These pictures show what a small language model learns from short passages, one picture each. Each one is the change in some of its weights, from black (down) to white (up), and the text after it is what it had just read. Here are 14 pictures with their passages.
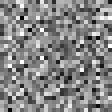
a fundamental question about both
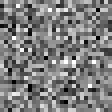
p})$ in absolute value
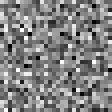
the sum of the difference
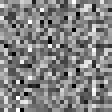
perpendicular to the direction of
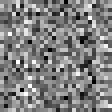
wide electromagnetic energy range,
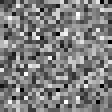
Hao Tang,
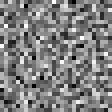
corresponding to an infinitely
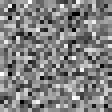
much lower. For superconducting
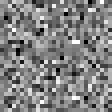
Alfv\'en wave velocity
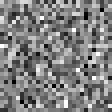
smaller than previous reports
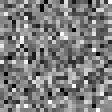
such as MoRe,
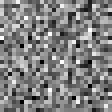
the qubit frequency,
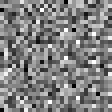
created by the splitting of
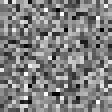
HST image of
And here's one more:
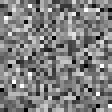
theoretical study raises the
